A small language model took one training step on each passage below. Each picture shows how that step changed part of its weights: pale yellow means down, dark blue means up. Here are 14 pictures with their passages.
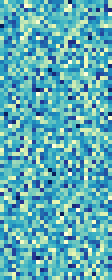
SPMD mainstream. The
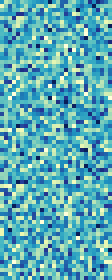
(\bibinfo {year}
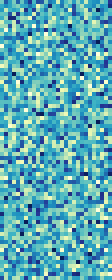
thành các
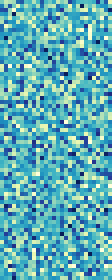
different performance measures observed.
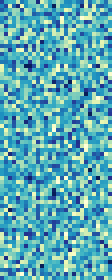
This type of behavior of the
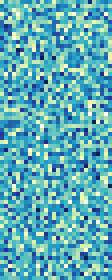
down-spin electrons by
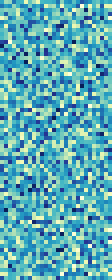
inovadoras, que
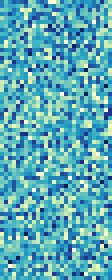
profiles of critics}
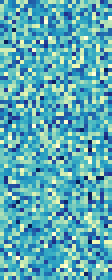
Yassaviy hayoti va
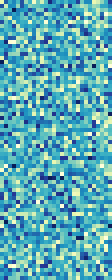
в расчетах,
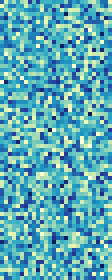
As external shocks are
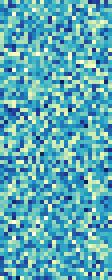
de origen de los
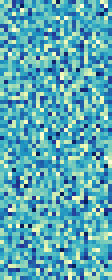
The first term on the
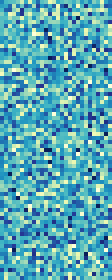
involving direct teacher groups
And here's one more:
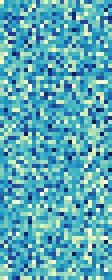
существительных или их
